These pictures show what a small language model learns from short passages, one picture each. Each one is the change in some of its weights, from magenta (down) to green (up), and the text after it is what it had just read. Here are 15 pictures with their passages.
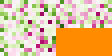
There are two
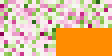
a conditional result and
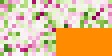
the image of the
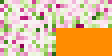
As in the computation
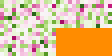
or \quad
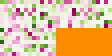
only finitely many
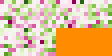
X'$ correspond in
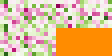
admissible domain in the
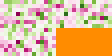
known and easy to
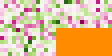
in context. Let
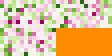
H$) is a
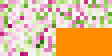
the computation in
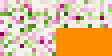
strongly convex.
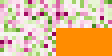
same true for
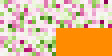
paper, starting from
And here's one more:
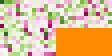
the LCV
